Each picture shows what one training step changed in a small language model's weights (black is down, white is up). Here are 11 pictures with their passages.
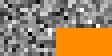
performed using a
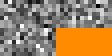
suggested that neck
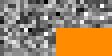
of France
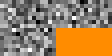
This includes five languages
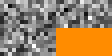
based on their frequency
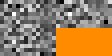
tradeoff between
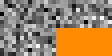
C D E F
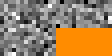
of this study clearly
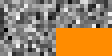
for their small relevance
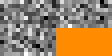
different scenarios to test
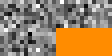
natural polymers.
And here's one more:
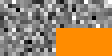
used for seed treatment
